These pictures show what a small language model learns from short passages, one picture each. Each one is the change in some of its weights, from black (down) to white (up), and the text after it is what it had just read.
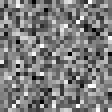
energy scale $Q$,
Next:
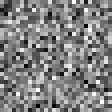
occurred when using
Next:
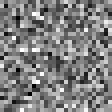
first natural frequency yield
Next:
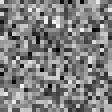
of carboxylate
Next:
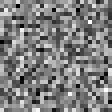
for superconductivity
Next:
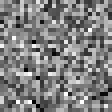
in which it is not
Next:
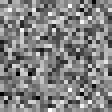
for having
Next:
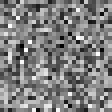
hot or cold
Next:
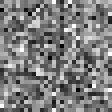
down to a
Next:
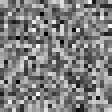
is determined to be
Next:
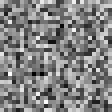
the role that
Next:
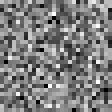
on QMC
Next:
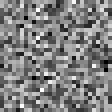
the implementation of the
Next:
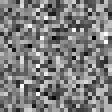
the use of new
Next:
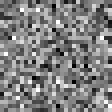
dihedral angle
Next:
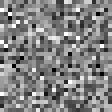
bonds. A
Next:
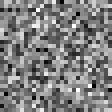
up to the leading
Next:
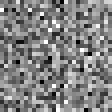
Despite its
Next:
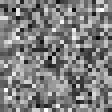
of aircraft
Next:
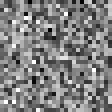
of oscillations
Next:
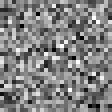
coherent heat
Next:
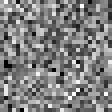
we connect
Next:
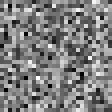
are listed in
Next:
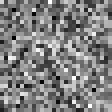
Power Flow in
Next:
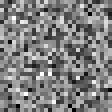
and ${\bf
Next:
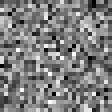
that make up the
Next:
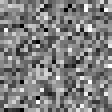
(or a reduction
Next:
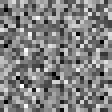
we can construct a
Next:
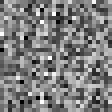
because the free
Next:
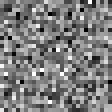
requirement depends
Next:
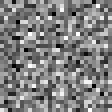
been prepared in
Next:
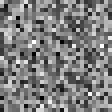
can be performed at
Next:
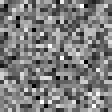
can be expressed
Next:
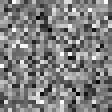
drive of
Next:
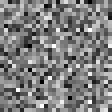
(which will
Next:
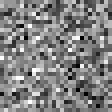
the reference measurements
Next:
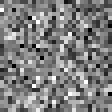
done in two different
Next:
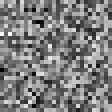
framework for
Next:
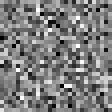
magnetic structure determination by
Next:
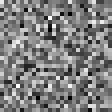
of linear radial
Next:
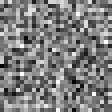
where number of tools
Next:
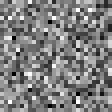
S.D. from
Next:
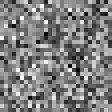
team }
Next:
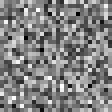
to high computation
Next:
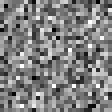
is the original
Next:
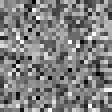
after the initial time.
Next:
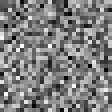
process and the BH
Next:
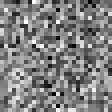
degrees of
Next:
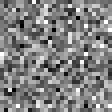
consequential class,
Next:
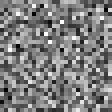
we are forced
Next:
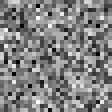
On the first
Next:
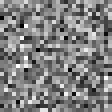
The data, which contain
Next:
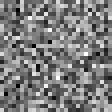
following tests would
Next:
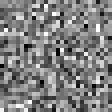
Quantification of
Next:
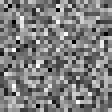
considered as a viable
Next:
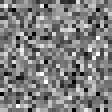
transient power
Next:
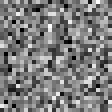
the BHMF
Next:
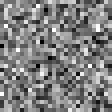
Edo State
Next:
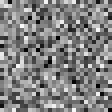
and Molecular
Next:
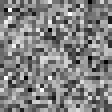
of loop quantum
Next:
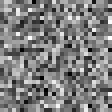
on interpolation
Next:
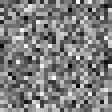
were designed in large
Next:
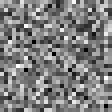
the data, state
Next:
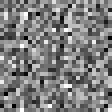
wish to thank
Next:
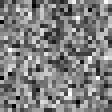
the sky,
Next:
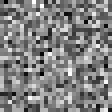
the Organization
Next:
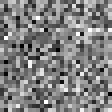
we can treat the
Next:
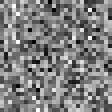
of ultimate
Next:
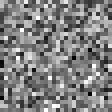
shows the background
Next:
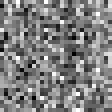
have argued
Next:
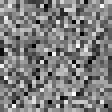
Patients between the
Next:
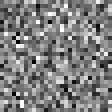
by BMI.
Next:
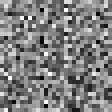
that bore a
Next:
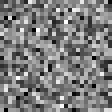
by incorrect
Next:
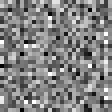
development that they found most
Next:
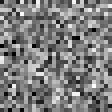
revealed by
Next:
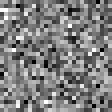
characteristics as the
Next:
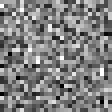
results showed that
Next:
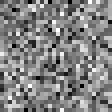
engaged in
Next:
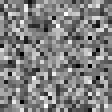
This symmetry
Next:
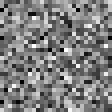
In deriving it
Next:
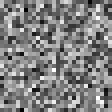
to both the energy and
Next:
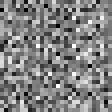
test was taken to
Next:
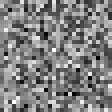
to incorporate
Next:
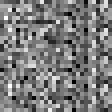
humans in
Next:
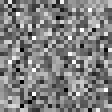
Table 4-5
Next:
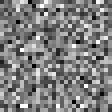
Next, we
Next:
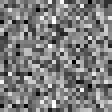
can still
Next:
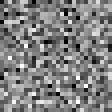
discrimination of
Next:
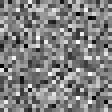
suggest that
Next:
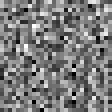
greater than the
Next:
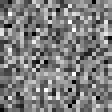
over the trapped
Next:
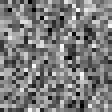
drop off as a
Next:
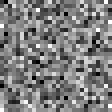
are the least
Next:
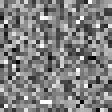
$Q$ factor
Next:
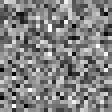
two features results in
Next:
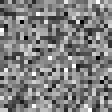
which primarily
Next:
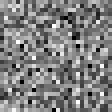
a smooth
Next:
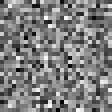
completely the
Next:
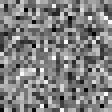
problem could be
